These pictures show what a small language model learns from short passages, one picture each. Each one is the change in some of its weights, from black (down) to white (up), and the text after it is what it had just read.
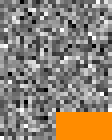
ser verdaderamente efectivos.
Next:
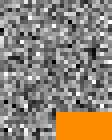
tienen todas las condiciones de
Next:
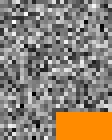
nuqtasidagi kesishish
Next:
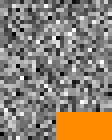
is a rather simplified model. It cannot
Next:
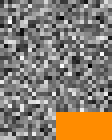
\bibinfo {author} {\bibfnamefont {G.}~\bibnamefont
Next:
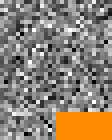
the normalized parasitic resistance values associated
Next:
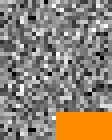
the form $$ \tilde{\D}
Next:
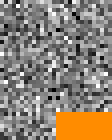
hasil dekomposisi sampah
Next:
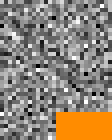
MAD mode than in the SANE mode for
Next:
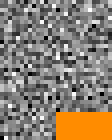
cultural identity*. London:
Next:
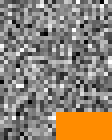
dalam *The Name of the
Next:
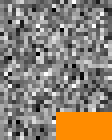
aufgenommenen Informationen werden
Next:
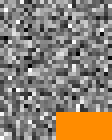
давомидаги харажатлар¹
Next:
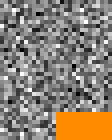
baryogenesis (EWBG).
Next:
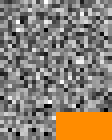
collinear particles, the ($S$, $P$
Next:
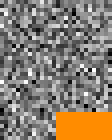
techniques from the field of computational
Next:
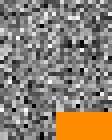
'évolution galactique',
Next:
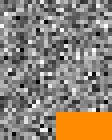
the number of times they retweeted any
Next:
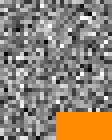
the internal degrees of freedom of
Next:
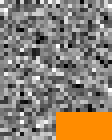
ГАМК унумларидан
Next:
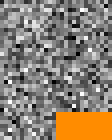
passed" if we look at
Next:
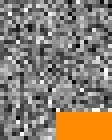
dari penerus bangsa, yang
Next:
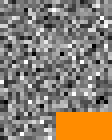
peregra (Müller,
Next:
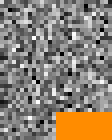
generated as a linear response to the
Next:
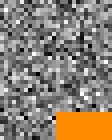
да се током рата, под
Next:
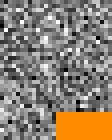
based on the prompt, rather than a
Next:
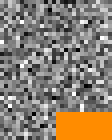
crystal was optically inspected. At
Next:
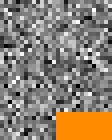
beriladi va munosabat
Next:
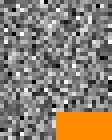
a função social do contrato, consideradas
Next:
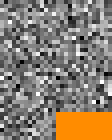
for the implementation of quantum protocols
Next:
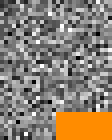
X keterampilan menulis
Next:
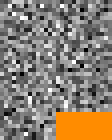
jarayonlari nutqni idrok
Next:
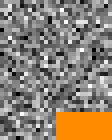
choose an appropriate $k$, which
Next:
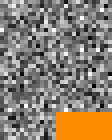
$V_q = R $ is the free
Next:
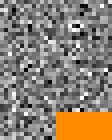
large density maximum near the solute. However for much
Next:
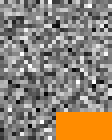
ubicaciones más comunes,
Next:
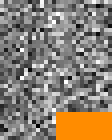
in our process, and the virtual
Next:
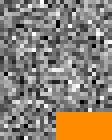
annealing times. Red line is the
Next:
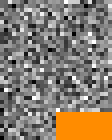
and communication technologies.* URL:
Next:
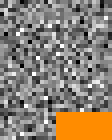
cheklangan davlat sirlariga mansub
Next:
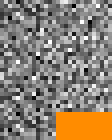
ip bilan to'qilgan ipak
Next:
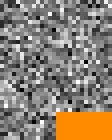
жизнь и свою старость
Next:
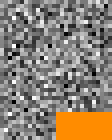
that the spectral and spatial resolutions of these observations
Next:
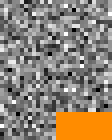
экономическим развитием,
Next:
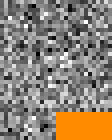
negativos dos dispositivos
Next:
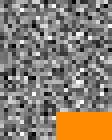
also another condition for $dt'$.
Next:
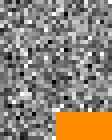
at \mbox{$\eta_{max}
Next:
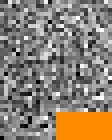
pixel. Small red symbols
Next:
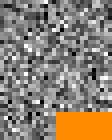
artifact-rationale consistency, so
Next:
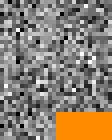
ik gebruik van een bestand
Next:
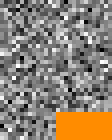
bilan ishlash uchun dasturni amalga
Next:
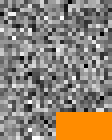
asymptotic limit distribution results; we present it
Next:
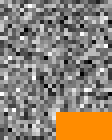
"The Philosophy of the
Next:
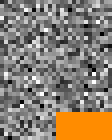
transformaram em herança cultural,
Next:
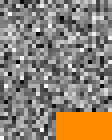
dipolar quantum gases have recently become
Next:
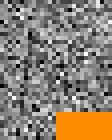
a'zo bilan sintaktik
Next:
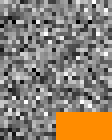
the holes with conventional e-beam
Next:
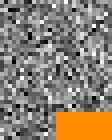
ham shart. Chunki ta'lim
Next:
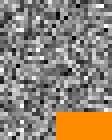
That is the penalised
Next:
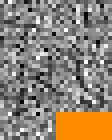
Indonesia yang bertugas
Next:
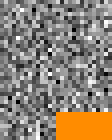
del comisario delegado, respecto de
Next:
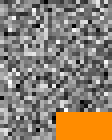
to the armored forces within the
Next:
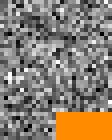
вилоятларининг тоғолди
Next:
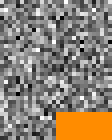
отмечает: «Если
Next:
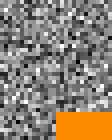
яка пов'язує соціальну
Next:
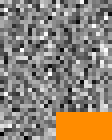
under consideration and the results show, how boundary conditions
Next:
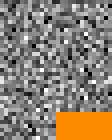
and analytic expressions for the work distribution,
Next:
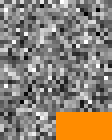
віддалені результати
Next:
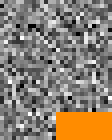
Italy; National Science Centre
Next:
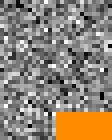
Taylor coefficients Allton},
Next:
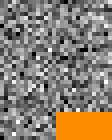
defines a gauge choice (i.e.
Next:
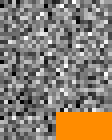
Mektepke shekemgi
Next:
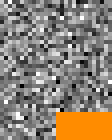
of Food Composition and Analysis.
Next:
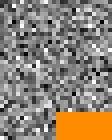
epithelial cells. \newblock
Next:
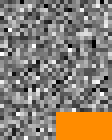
gortani va proyavleniya
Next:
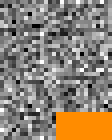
before complete reset. The nature of the
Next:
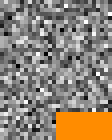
are non-dimensionalised with the length scale
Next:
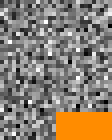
diiradiasi maupun tidak,
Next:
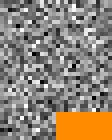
to the gas seems to be
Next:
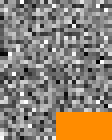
санасидан бошлаб
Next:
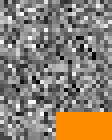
a \emph{walk} $m$
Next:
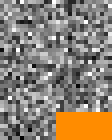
measure-zero set of configurations) can have
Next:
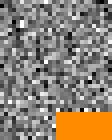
quarks. \section{Phenomenological
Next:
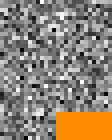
still missing virtual corrections.
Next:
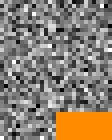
new voice coil is made from
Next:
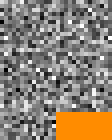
step is to extend them toward global solutions
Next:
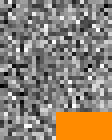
aprel ekish muddatida
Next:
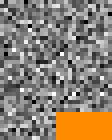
paired problems that must be solved
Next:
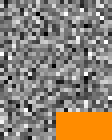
et al. 2003). All these results are
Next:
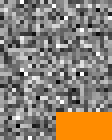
сферы. Договоренность
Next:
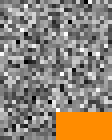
qoldi”. Ijtimoiy
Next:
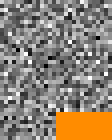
the weak couplings can be set to zero). This
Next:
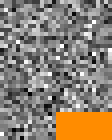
we show examples of spherical coil
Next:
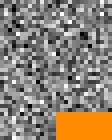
layer and a reshaping operation. We
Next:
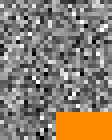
cavity roundtrip time to be
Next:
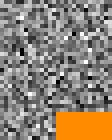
of Number. The Establishment
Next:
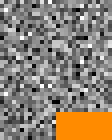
основные подходы к её
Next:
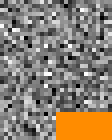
from measurements of the polar $x$ and
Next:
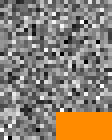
is to parameterize the model using a classical
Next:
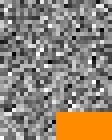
appear to have anything else in
